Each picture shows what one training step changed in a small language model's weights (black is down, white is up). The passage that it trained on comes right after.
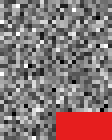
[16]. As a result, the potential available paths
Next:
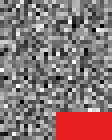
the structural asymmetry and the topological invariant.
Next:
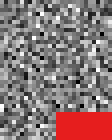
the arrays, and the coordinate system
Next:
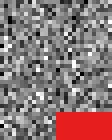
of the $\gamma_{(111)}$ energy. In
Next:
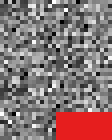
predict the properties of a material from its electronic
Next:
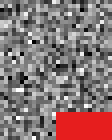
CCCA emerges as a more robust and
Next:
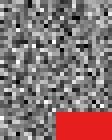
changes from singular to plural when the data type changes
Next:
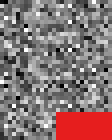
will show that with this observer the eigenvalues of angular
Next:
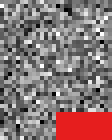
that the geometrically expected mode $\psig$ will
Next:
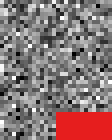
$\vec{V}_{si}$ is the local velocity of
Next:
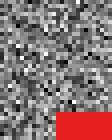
companion is probably not a white
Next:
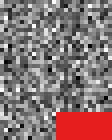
strategies. An important observation regarding the performance of the
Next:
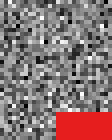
around 200mA. The deposition rate was verified
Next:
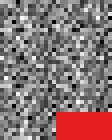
FINITE UNIFIED
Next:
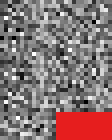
evolves them by solving the evolution equations. Note
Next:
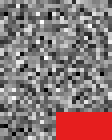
possible domains with opposite orientations of the
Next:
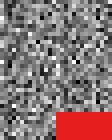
selection methods: the random method (queries are randomly
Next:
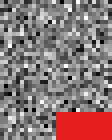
on the surface of a substrate, \esub\
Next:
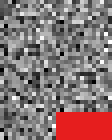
correction. A core technique for quantifying longitudinal
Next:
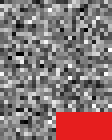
the perception of Relative Value:
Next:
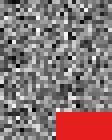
scores corresponds to a measure of confidence in the
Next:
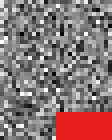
For null geodesics, the Hamiltonian
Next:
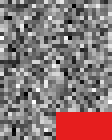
37th International Conference on Neural
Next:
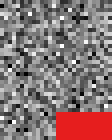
arrive at \begin{equation}
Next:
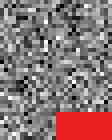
increasing $\Delta(g-i)$, which is the difference
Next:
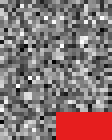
and 100 teachers. Students in
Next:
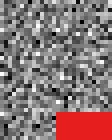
of the contours, rendering them
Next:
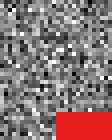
for $\mathcal{D}_H$ from the training data
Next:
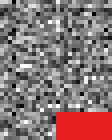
about users' practices, needs, and
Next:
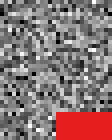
was implicit in his expression referenced in
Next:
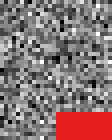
the second order term which recovers quadratic
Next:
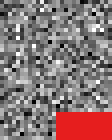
the type parameter \texttt{T}. If the type parameter
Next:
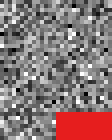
\cite{yang2020training}. The use of
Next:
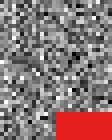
\cite{Sato2012}. A proposal
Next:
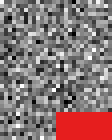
any parameters in a representation of $\bvarphi(\r)$.
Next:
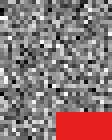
model achieves the best fitting effect and achieves almost
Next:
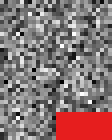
the local spin fluctuation with conduction electrons, as long
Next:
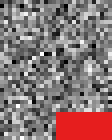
prediction, static mesh networks, balanced
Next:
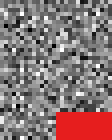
the Schr\"{o}dinger equation, one
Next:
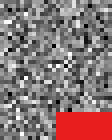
ARPES data is $H^q =
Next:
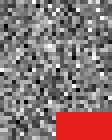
mode at cryogenic temperature. **Experimental
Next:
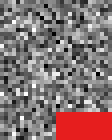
fixed by the theory. On the other hand their couplings
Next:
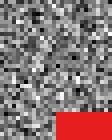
The case of more than one particle merely corresponds to
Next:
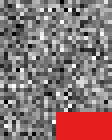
points $\hat{n}$. Clearly,
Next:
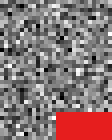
Our results further verified heterogenous
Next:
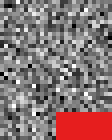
number of times. \paragraph{Build
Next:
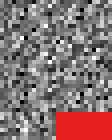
does not converge when summing over the modes. It
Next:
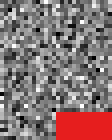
when there is no cost constraint on the codewords
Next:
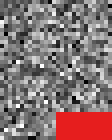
dataset. The energy threshold cuts are set as stated
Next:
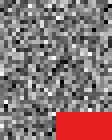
open new avenues to quantify
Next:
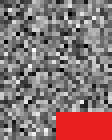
into parameter space that is clearly incorrect or
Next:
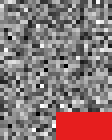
out under a magnetic field of 50 Oe in
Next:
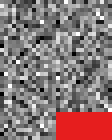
where $M$ is the mass of the
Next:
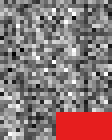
{Hayes}, {Hendry},
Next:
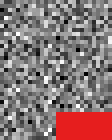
located a short distance from that singularity, at
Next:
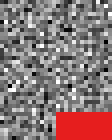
parallel transport round the temporal circle
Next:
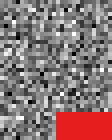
HF ground-state energy of the $N$-particle
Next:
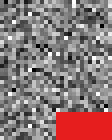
the first explicit realisation of a quantity important for the
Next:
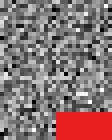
human emotions, leading to
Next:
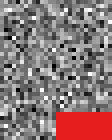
at the Relativistic Heavy Ion
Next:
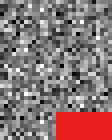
same time creating new methods for studying neutrino
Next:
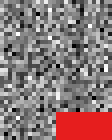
and (\ref{eq:static2}) within the
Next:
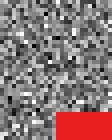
saw small power reduction, just around 1 dB.
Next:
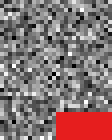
( as least as many buyers than goods)
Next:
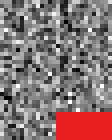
pattern} We now appeal to the linear analysis
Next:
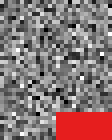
the codewords differ by minimum distance $m
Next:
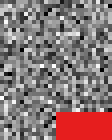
energy of 70 eV and emission of 0.6
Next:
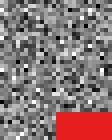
${\bF_i}$ exerted by the
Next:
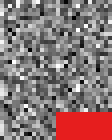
of *2 keV* lose (on average)
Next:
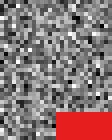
have dramatic results on the kinetic terms; in most
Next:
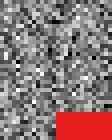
&= \begin{psmallmatrix} 8 & -1
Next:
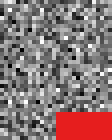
the fluxes are calculated for the H3a model of
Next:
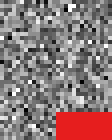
\section{Measurements and Data
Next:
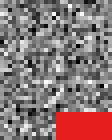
Time Projection Chamber (TPC:
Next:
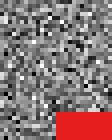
geometry. In contrast, the topos of smooth sets --
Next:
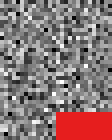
and 170K respectively, as marked in
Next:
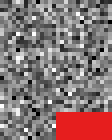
we investigated three types of 2D MOFs
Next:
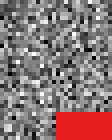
relevant gap $\Delta_\nu^\alpha$ for a
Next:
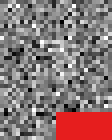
\label{eq: MACC}
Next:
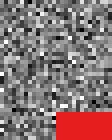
the condition $R-1=0.05$. To
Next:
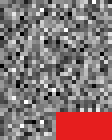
largely consistent\footnote{The only significant
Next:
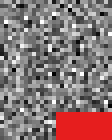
Extractive governing institution of the
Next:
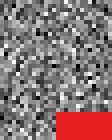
sowohl die Knochen als
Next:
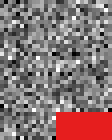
can see that the eigenenergy of $%
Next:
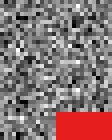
not included. The quantum tunneling of the
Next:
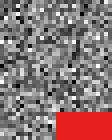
realistic flux distribution to use as a reference for the
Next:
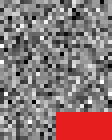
correlation of quenching with $\Mh$ becomes
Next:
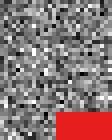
solid angle at which Bob receives the signal, he
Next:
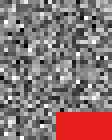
clustering as prescribed by Press \&
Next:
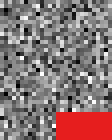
Bob for the jamming purpose is
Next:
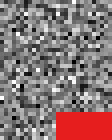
with petawatt drivers up to
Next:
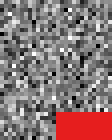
in \cite {weber2020g}.
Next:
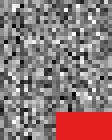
} \hline & \sima & \simb &
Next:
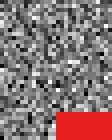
we demonstrate that these aspects of the SNA transition
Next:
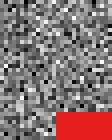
also invariant under the $\kappa$-symmetry transformations
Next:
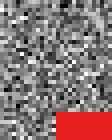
pattern $I(\vec{k})$ thus has two
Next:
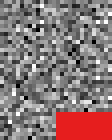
Quantum Computing} \subsection{Quantum
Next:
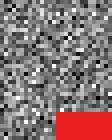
at $z\sim0$, showing that at
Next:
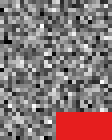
voltage source. For instance, using 0.01\%
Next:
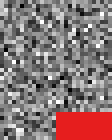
If we prepare a multimode
